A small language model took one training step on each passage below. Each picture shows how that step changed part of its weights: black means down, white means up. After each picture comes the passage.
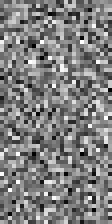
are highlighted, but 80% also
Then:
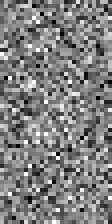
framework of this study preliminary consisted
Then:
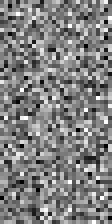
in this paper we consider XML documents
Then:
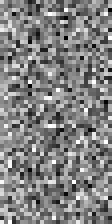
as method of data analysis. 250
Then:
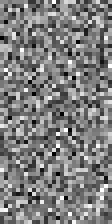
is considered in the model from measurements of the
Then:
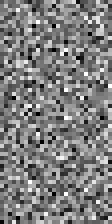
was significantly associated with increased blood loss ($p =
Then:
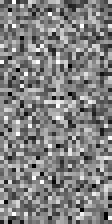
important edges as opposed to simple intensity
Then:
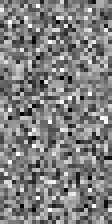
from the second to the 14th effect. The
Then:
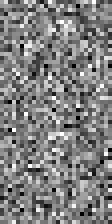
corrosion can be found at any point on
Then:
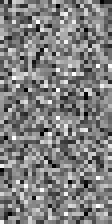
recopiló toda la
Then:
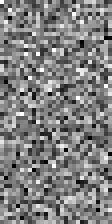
goods for export and supply of raw
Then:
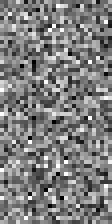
located within the core of the clot,
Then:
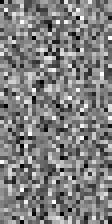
a 3-s fixation.
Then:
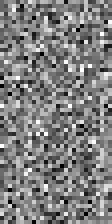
a particular conformation required to interact with the
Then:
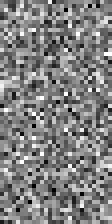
neurological or visual system disorder.
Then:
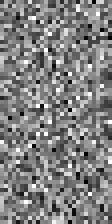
their relation to the facts of the particular
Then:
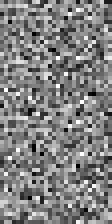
need to ensure the competitiveness of the
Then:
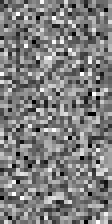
spite of economic austerity measures applied
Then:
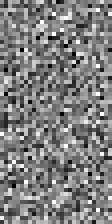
THREE CASES AND
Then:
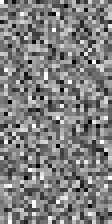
did not favor spontaneous cooperation.
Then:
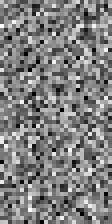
to identify actions to bring about change by a
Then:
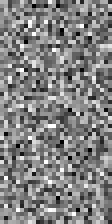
27 times during the interviews. The most
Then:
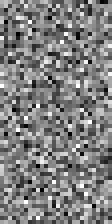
influence of the copper wire-anode
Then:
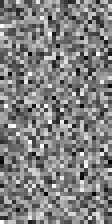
objects or events that the first line of
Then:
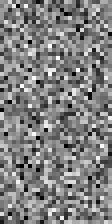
5 %, with the annual number of
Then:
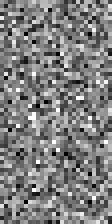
Delta State University, Abraka,
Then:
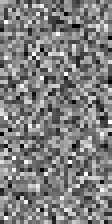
discharge, ratio to peak, and
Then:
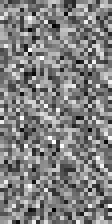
strength indicates that the concurrent use of
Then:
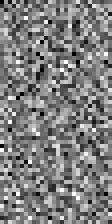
discussions, role-play, feedback,
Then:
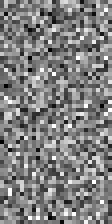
function. We do several experiments with some
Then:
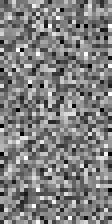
EpiCURA, Belgium
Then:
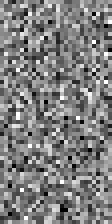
meters, even in the most durable
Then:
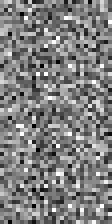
as it is shown by S.R. de
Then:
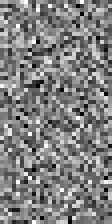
the application of which can be particularly effective in cases
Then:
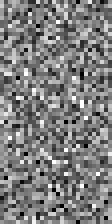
for software and dataset uploads. Any
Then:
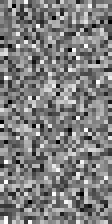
exercises that help in strengthen &
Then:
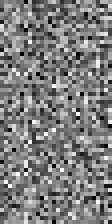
recommended to formulate equivalent loads
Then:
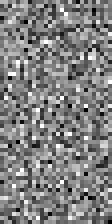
6.0 Effect of varying
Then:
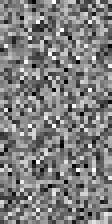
factor is a changing form of the product in
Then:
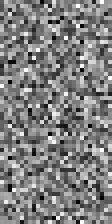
fixed but capable of bending without breaking
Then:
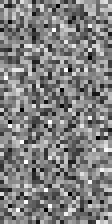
finding $RW[x]$ such
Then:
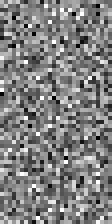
of cytokines as predictive
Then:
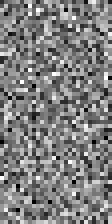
by integrating traditional cultural heritage with
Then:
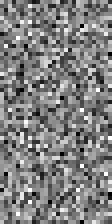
Science from Bharathidasan
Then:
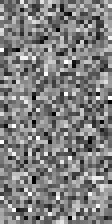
low loads for equipment and access -
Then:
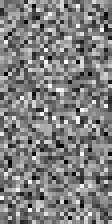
ice cloud 11 if known to be in
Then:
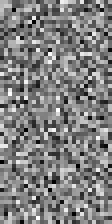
Behavioral Characteristic
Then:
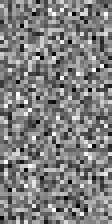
light yellow microcrystalline
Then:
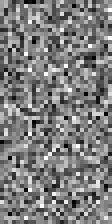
These ratios are found in various forms in
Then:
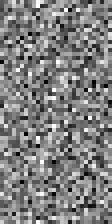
logging data) to quantify and
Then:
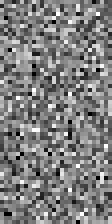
habits. This segment is likely to
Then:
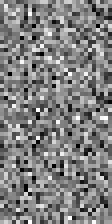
the extent to which the state and society could
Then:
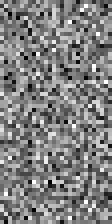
emissions. 2. Discover and develop
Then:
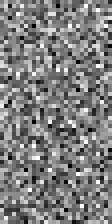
charge as the surface, frequently the
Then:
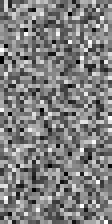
cheeks, palate,
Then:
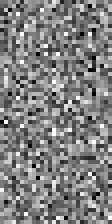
The word “Klinna” means which
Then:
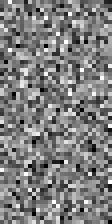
“virtuous mix” of
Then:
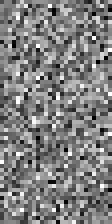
dry conditions (Korobkov,
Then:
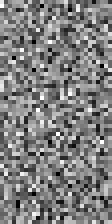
from the server and knowledgebase respectively.
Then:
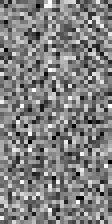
POAGs was 9.9
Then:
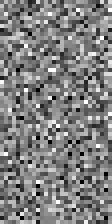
algorithm of applied methodology. It characterizes a model
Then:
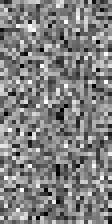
application in my class 2.85 Agree
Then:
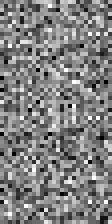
Classification, Machine Learning
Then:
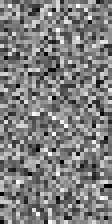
Figure 9: Pressure ratio (a)
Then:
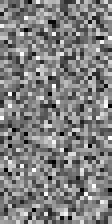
data already held within internal systems. It has
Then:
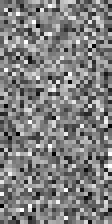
DISCUSSION The results reveals
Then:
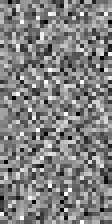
the first break and 0.68 volt at
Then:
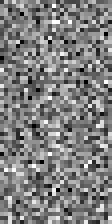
of EBLM. This statistic
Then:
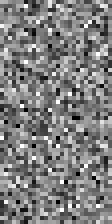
of chemical reagents like sodium
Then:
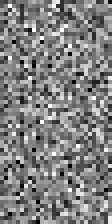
The work by Sardinha et al.
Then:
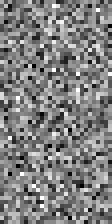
Look at the birds of the
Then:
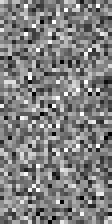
of the intrinsic gene expression program of
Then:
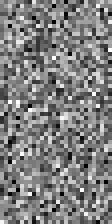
is quite extensive (11 pages),
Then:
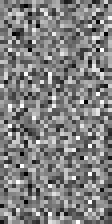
kg/ha. Data Collection: Data
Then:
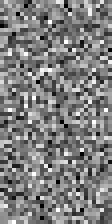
7. Transparent foil,
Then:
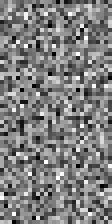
learn Hindi because of scarcity
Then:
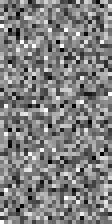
framework for integrating technology in teacher knowledge,
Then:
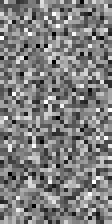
radius, a stronger alteration
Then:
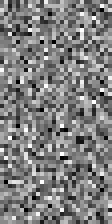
that they had working knowledge of drugs and its
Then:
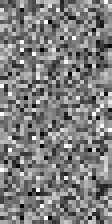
ecosystem of the country. The way forward can
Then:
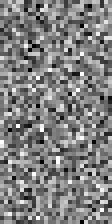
of the domination Sombor index.
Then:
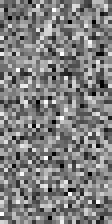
scope of tourism activities in the
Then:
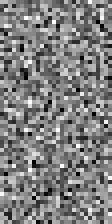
Cet article comble cette
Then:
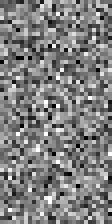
bonding in- teractions. As discussed
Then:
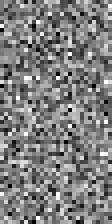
considered as an indicator microorganism which
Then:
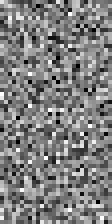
controllable parameters (features) of
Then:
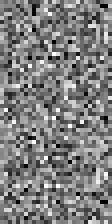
between 2012 and 2017 show that in those cities
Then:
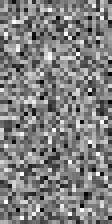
a story moving from fate to
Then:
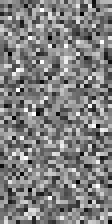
0 Wood sawn or chipped
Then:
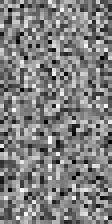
x} + v_l \frac{\partial
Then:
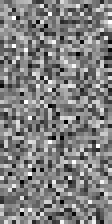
exploration as potential antiseptic agents
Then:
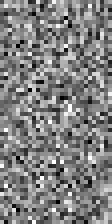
the full thesis manuscript into a
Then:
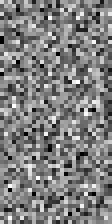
diversity. The investigated phytocenoses
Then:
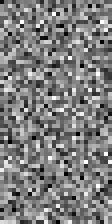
not synonymous with any of
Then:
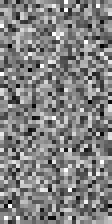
Horizon Europe research and innovation programme under
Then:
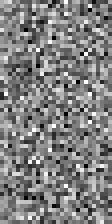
of the height per monomer. The
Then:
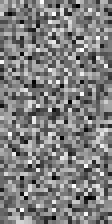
into a cream base. The formulation was
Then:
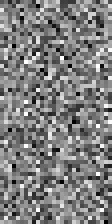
development of enterprises; and
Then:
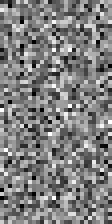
made to Brullo et al.
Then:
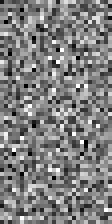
Coordinate x is measured from the
